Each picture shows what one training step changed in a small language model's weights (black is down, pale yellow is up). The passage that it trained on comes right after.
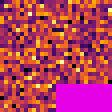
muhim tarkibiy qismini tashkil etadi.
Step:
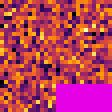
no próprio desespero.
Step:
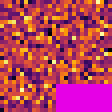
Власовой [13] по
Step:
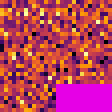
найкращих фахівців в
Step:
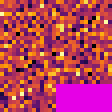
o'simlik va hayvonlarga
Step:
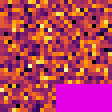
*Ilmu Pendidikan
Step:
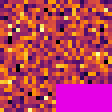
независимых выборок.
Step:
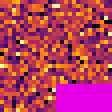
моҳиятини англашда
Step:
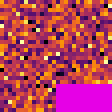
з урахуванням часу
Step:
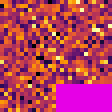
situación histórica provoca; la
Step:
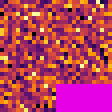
perseguidas pelos setores mais à
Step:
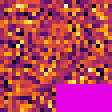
case of using energy storage
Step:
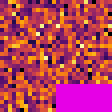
деятельности (далее ВЭД)
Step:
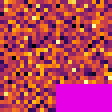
XX, na década de 1930,
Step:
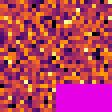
ПХБ 52 и ПХБ
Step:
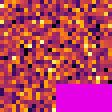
Ziel war es, eine neue
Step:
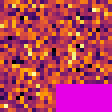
qoziqchali barabanning
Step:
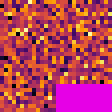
Constituição. Nem mesmo o seu
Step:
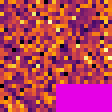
matn sintaksisi.
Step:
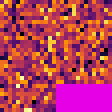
nem provas. A conclusão que
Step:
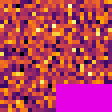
yaratish, xulq-atvor
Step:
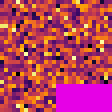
muchos amigos, que le
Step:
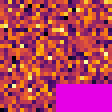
tecnología por su apoyo.
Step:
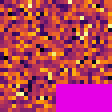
tempidan kelib chiqib
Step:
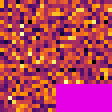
qiyinchiliklar va kelajakdagi
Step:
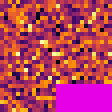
ne mogu da izluče
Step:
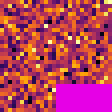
пьёт до 3-5
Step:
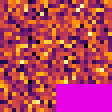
Honoured Journalist of Ukraine,
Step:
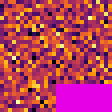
de 1990, tal dependência se
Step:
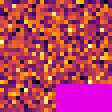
Robespierre dimostra i
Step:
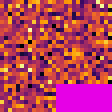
यह हुआ कि
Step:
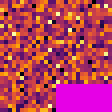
Allah swt. Kisah
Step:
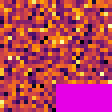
богословию, философии
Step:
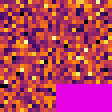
construção civil consolida-se como uma
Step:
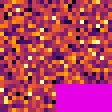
in het geval dat u ze
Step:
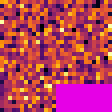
katta tajribaga egaligi birinchi omil
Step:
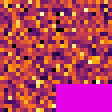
que proporcione uma maior base de dados
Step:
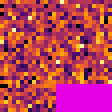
no una identidad europea? Se
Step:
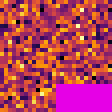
aderă la un cult
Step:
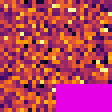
этапе исследования проводилось сбор
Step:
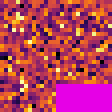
of transport diplomacy between
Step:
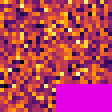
Rossiya xalqlar do'stligi
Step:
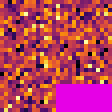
швидко створювати
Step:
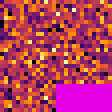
texnologiyalarini joriy qilish hamda ta'lim
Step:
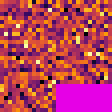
không thành hay
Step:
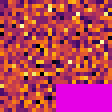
судочинства, які
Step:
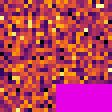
ehtiyoji izchil ravishda
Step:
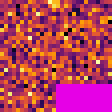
C. Stefani in P.
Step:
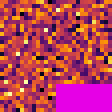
демонструє зменшення її
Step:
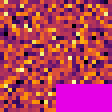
Schlecht, an endangered
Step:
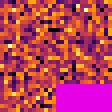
based on innovative technologies.
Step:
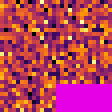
Tanner I – 18 ta bola
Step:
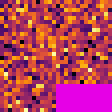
pelaksanaan tindak
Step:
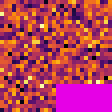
qo'llanishi” [Matn]
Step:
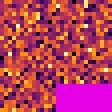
o‘rtasidagi tur-jins
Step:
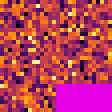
tabiiy ravishda qo'llaganlar
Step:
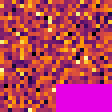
E'tibor berilsa,
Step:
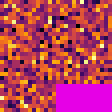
personagem de nossa época, já
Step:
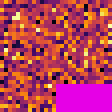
las obras de la ‘violencia’
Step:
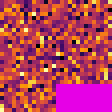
Patrimonio Histórico
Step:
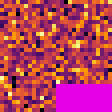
geopolitical context has
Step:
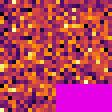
REFERÊNCIAS -
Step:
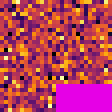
treatment is needed
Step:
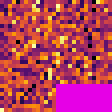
bugungi kunda muhim omildir. Ushbu
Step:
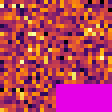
verdient het dat het integraal
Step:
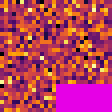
тилларнинг ўзига хос
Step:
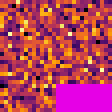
holda uzish chizig`i
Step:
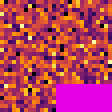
Brasília, DF: MEC,
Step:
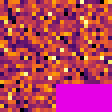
Лишь в результате
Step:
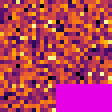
para los futuros diseñadores. El
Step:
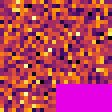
apertura perceptiva al mundo y la
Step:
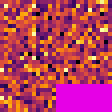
frazeologik birliklar shaxs yoki
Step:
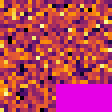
прямого допиту свідків
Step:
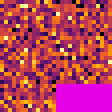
su quehacer educativo,
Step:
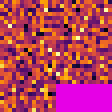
репутація зменшує
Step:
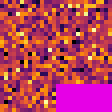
politică legislativă: legea
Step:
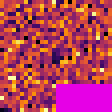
koxlear implantlardan foydalanishni
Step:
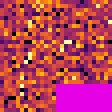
erhielt zahlreiche
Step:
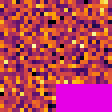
amaliyotda foydalanib kelinmoqda.
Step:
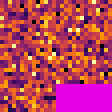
olmuştur. Duyu
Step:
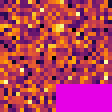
Bratke nos demonstra uma adoção
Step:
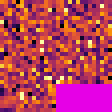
ma'lum bir san'at shaklida
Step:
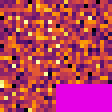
penelitian. SARAN Berdasarkan
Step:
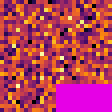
in die 305 Öffentlichkeit,
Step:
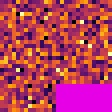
further work in this direction is
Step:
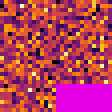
X, lideró en 1960 la
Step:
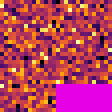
восстания декабристов.
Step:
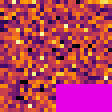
dostonning ushbu bobida
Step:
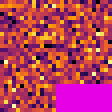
зрелый, знающий,
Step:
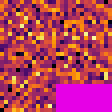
yang ketat, memilih
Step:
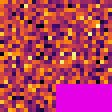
національної церкви та
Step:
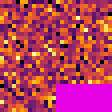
Gobierno en funciones.
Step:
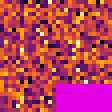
"Kitabul atfol" nomli
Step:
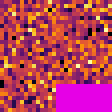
писемного мовлення,
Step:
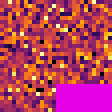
плоды, влага.
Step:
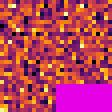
jarayoni turli xil nazariy asoslar,
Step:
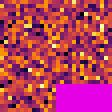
Практично не вдалося
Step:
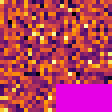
-aminonitrillarni, tirik
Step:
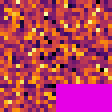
factores y metas establecidas.
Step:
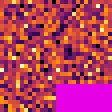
o'z vazifasini ado etgan
